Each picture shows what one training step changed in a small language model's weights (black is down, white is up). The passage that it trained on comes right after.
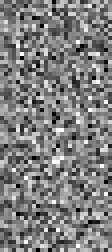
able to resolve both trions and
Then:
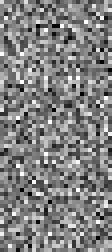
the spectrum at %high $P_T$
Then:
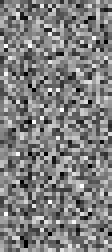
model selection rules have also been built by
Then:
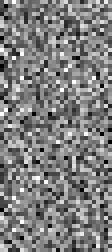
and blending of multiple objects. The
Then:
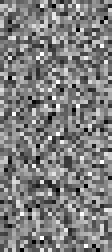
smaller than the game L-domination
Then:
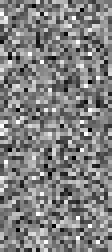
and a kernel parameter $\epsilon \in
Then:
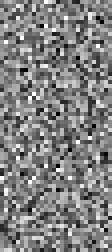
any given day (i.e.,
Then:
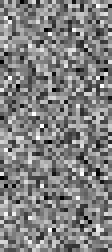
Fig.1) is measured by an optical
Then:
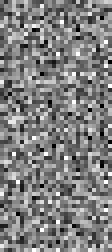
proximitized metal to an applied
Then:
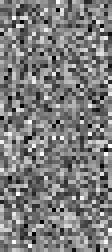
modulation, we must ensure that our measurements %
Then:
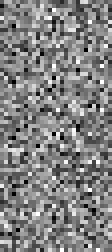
*exterior* white point of the
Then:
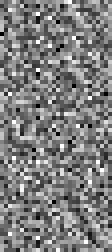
augmented atom ordering that allows
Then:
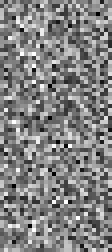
nor the elements of the small graph.
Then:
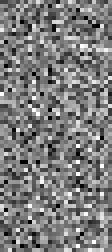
This gives a large ($\approx 1\deg$)
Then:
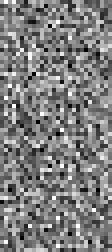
processes (SVC, PendSV,
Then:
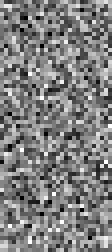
kinetic theory (as far as the observables
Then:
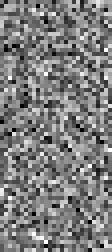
experimental evidence supporting $d$-wave
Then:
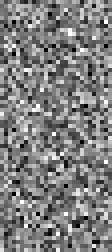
\SSAMGOpt{} slightly
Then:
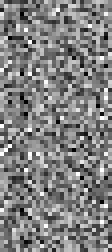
population match those of the linear case when
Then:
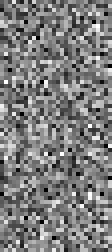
to represent the symbols to be transmitted
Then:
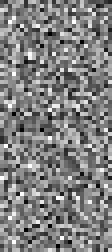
SPI signature. Further,
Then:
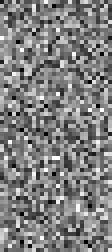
across the four mechanisms, the degradation each
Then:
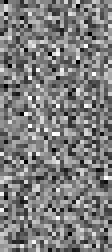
shows that the Hausdorff dimension of
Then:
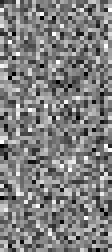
the intermediate, pre-rounded result can use
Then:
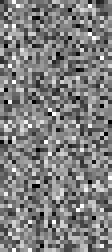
and~\ref{tctalktable}, which
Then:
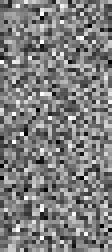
$X$ is supported on a bounded set, and
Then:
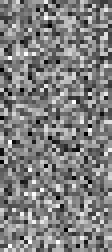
short momenta, of the one-dimensional
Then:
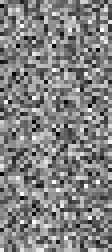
meridional sections of the density distribution
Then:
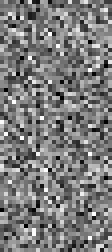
norm. In particular, the iterative rational
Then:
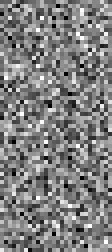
equation with negative dispersion}\\[1ex]
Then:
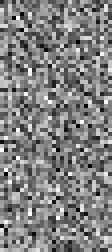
have an easy initial condition to feed the weak
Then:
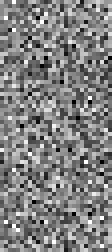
with discontinuities caused by phase
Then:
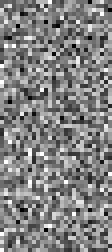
case we traced the discrepancy to our
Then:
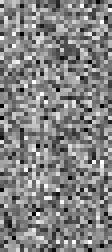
preserve the Voronoi property of
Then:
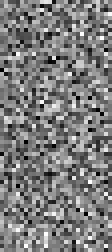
temperature changes. Referring to the
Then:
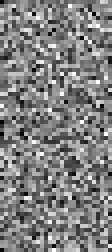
bundle isometry $T\colon
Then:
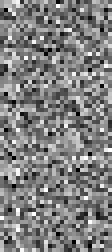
a remote machine and promoting
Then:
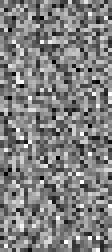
in an iterative process to the input wire
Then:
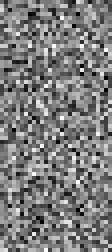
of coefficients $\{c_\alpha\}$ by three
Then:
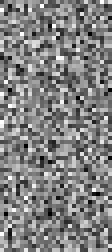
U$ for some $c \in C$, then
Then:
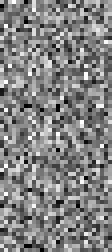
At the same time, the newly generated
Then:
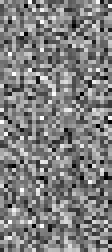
integers. The rational primes $p$
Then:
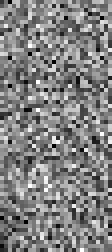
holds true for every system of equations which allows the two
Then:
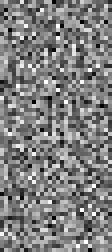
+ 1$ **until** a stopping
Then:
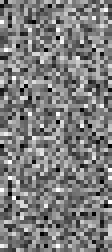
probed, we can still correctly identify
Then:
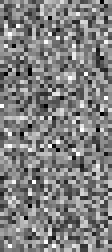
into Eq.~(\ref{PO}), and perform the
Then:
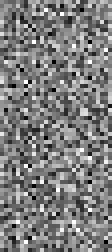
moment distribution only marginally changes upon the
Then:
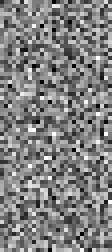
several subsets such that every set in $S$
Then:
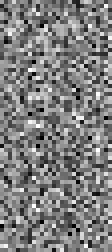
cannot solve the differential equations numerically from the exact
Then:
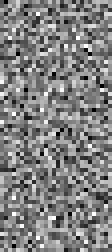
can realize this class as the top Chern
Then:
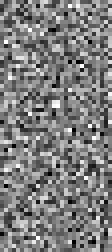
particles in an arbitrarily directed field,
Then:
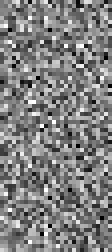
of the proposition is proved. For the latter
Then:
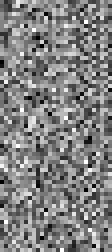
and $m$ is the bare mass of the
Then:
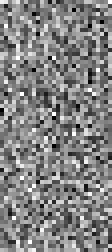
the discussion in Paper I.
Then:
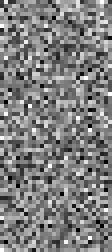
can be readily adopted to observe Weyl
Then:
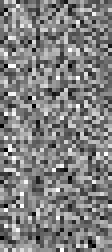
and Ghosh (2015) and Du,
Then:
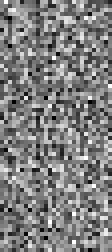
in optical traps,} Biophys.
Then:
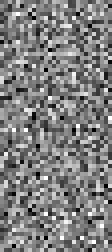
path distance between nodes $i$ and $c$
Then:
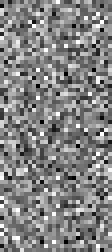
2}. \end{equation} This gives
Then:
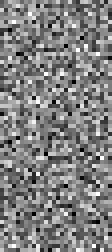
So for the decomposition of $S\otimes S$
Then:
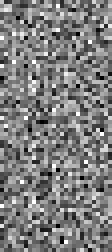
Their Fourier transformation shows dispersive
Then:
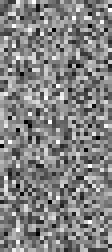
is applied to a fiber bundle, the
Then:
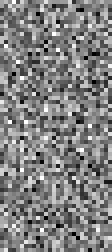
of these clusters have for various CDM
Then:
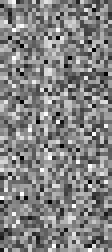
to the zeroth order, and the dashed
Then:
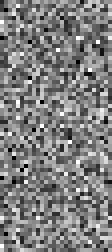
state are still a matter of intense
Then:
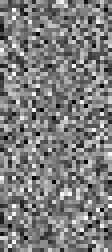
are so small that they are not visible. }
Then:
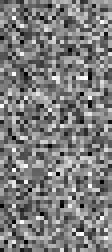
photon exchanges may be considered as independent
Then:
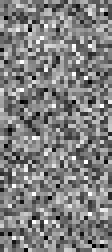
as we experience the rise of
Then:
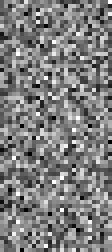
layer transition metal dichalcogenides.
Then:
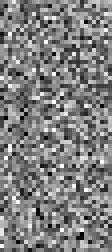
and ultimately for helping us
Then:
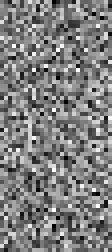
threshold in response to passenger choice under
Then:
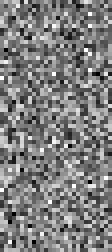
of the growth rates of various geometric quantities on
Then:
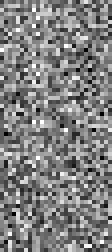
the whole space $\mathcal{H}$ on
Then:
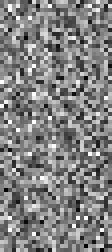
the fragments between them on the other hand.}
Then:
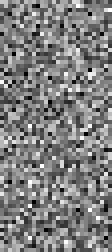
± 5\%, resizing to
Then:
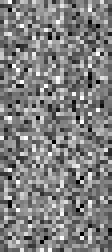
whole $\V(\rit^m)$, to
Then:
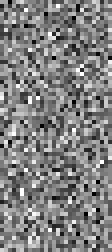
the ternary expansion of \(\alpha\).
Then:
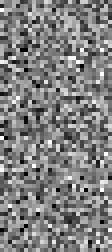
objectives nearly oppose each other.
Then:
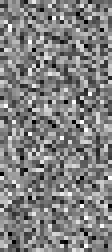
all cases of $\rho = 1$ we find that
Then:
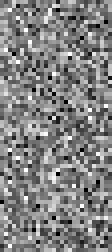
with $0\leq i\leq 1$.
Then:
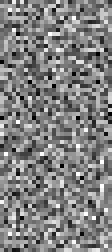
that $\alpha\beta \leq d$. Then there
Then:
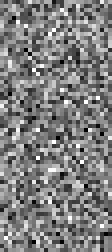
class: target (member) similarity;
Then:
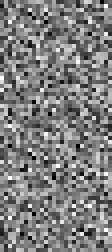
point itself are mutating. There are
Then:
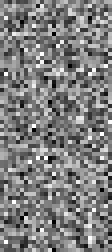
most authoritative language subset for the
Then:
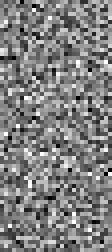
used to refine the bootstrap assumptions in
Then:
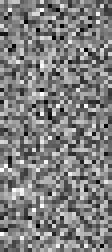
of the catalyzing function.
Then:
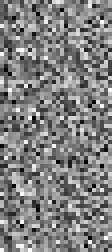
penalty and late arrival
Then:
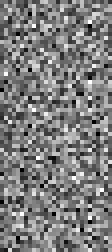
galaxy mergers. This process may also
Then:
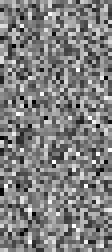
of these samples at various other temperatures.
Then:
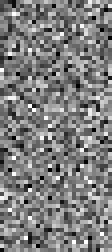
series. Therefore, concavity is not
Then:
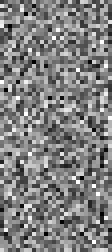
p<1$, and is therefore divergent
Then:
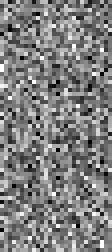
eigenvector, eigenvalue. ## 1.
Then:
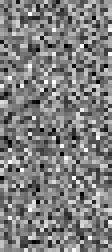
stochastic search, so we can provide such information by different
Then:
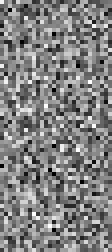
the last several decades. The mechanism of
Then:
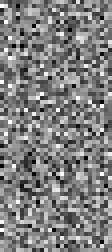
the hotspots reaching their peak
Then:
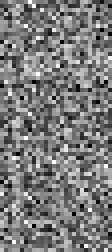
escaping symmetry breaking. As a
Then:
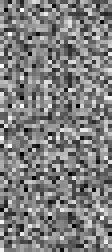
vanishing condition at zero and that a condition in the
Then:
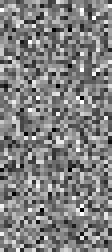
general points $\{q_1, \dots,
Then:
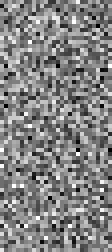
in Theorem \ref{only L2}. Let
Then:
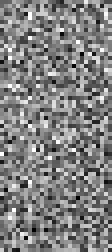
if all the gluings are positive then the link
